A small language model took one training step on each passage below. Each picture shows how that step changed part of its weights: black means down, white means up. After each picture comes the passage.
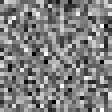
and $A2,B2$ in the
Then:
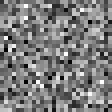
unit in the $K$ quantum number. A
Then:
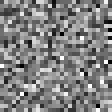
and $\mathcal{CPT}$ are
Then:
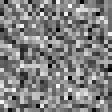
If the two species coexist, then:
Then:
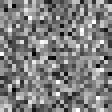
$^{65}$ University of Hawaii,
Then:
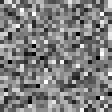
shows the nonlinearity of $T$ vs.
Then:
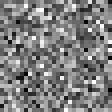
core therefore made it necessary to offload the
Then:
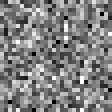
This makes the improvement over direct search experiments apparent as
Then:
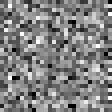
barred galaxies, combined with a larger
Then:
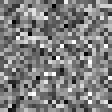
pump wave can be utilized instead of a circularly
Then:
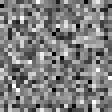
ITF to the self-energy cannot describe the
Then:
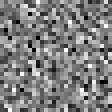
as speaker-dependent (SD) transformations
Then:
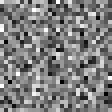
these difficulties is to use a description of
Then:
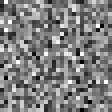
the $S_N$ side to the
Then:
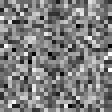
open circles, the yield follows the number of binary
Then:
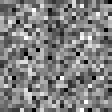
for the X--ray outbursts involved the
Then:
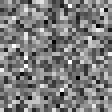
models in the following subsections. In practice
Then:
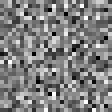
influence $T_b$. The low temperature plateau
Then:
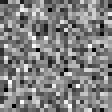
This paper mainly focuses on diffusion (OD)
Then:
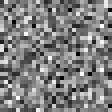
Region $2$). \section{Dense
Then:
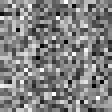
transitions.} \label{stages}
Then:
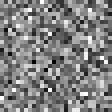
has a elongated shape along the direction of
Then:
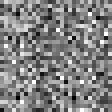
\begin{eqnarray} &&\phi =
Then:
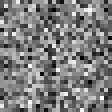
Although the electronic SP data could be described
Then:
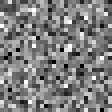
The structure functions on the RHS are in principle
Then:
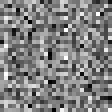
networks.\\ } \label{figure3} We
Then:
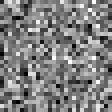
-75)$, in other words 200 pixels in width
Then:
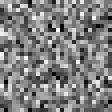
been extensively exploited, a comprehensive understanding
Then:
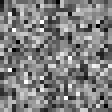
SF, the nodes that choose to access the
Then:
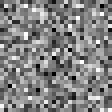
first cataloged in a radio survey at
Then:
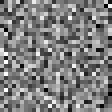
color-coded language label and allow readers
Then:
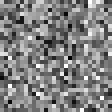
string models predict the existence of additional exotic
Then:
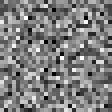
theories, including heterotic M-theory,
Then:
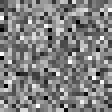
For Parboil, we use kernels
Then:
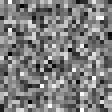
to weakly non-linear circuits. Strongly
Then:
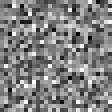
} \rho\in\mathcal{P}:
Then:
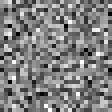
fit yields a zero-temperature in-plane upper
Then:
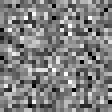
g|$ is the outer product between the column vector
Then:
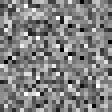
an opposite flip on a neighboring site.
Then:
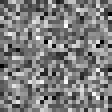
We, therefore, conclude that no existing model can
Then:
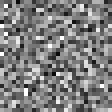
diverges in the limit. (It is not
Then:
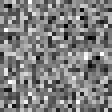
\sigma$ is \begin{eqnarray}
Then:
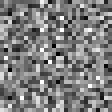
of the bulk density \begin{equation}
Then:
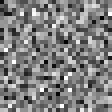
of the case 2 sample. The blue and green
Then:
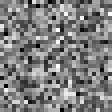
not collapse. The eigenstate set of an
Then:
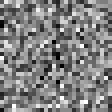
periapsis distance $r_{\rm
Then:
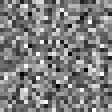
with generic as much as possible. We draw our
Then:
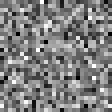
due to decay. By requiring a coupling $g
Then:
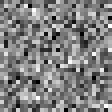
also be used to calculate the surface and the
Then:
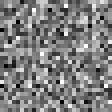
for studying physical conditions of star-forming molecular gas
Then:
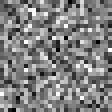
is connected with this SUSY KdV equation by
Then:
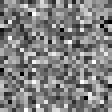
with the mission's goal of serving as
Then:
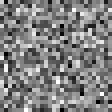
implements a normalization procedure by dividing the intermediate
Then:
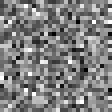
in the NSA mode can choose to connect the
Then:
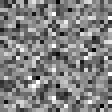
they are 95% credible intervals.
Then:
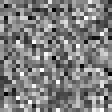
X-ray and optical study of a distant
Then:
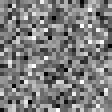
quantity is also independent of the choices of reference
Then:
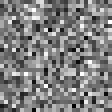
the stabilising effect of linear elasticity for activity
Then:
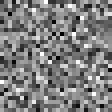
dynamics of the magnetization driven by the electron bath via
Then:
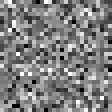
chains is assumed to be strongly inhomogeneous,
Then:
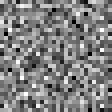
asymmetric channel transition. We will unite the
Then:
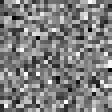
| 1 short-period paddy
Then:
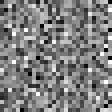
Nanotechnology to Combat
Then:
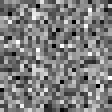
are the conditions for a smooth singular distribution to
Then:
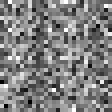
\end{figure} %\clearpage
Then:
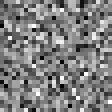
jobs. Therefore, the number of CPU cores
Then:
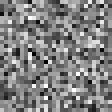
a sparsely populated region of the
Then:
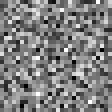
by the examined distributions. Finally, the
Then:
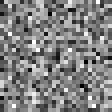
with flare activity (as clearly seen in
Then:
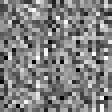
the interlayer distance of graphite,
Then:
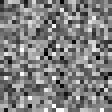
catalogs, we reached a number of
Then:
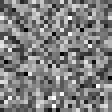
we will describe briefly the minimum variance method. The
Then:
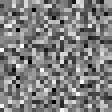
excluded. In \cite{HUH}
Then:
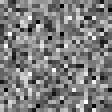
very low quality X-rays spectrum while the
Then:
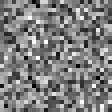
is obtained. Using $\mu-e$
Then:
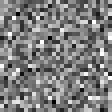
high-order finite difference scheme in $z$.
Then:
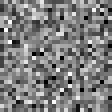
the question whether higher $S$ and PF
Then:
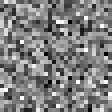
which the clumps are spherical, $30$
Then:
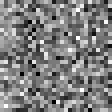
dominant background in {\bf SRnoZ}.
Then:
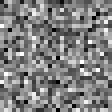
with Tacotron2.} The MOS
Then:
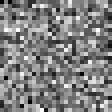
\cite{kK48} in terms of
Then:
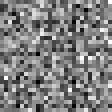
the optical nonlinearity divided by the cavity decay
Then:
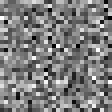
from \begin{itemize} \item gauge couplings
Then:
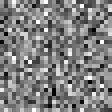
before this event and underwent coalescence
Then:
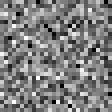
scalar couples minimally to the metric, the
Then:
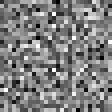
(b) side view of 2D
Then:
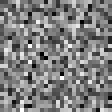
z\rightarrow z_-\,,
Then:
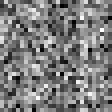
the surface energy, surface stress is defined as the
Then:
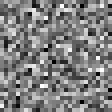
and (17). We assume that the fluid is
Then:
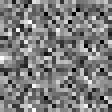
science applications, machine learning, and novel computing
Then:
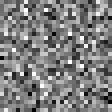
(\ref{chern}), we proceed to
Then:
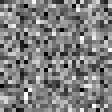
forms % To explore more general forms, we consider
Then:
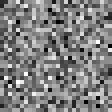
results if changes in autocorrelation will be
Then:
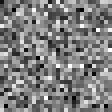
condition of the secondary network should be satisfied.
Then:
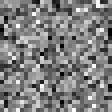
S. Watanabe and H.
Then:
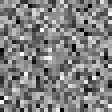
yields using a fixed signal shape. We then
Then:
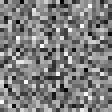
shell access to a system, as is commonly the
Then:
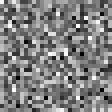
spherical cloud, as illustrated from the point of view
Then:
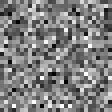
objects are isomorphic ($A \simeq
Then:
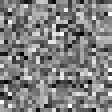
on the 2D segmentation maps created by
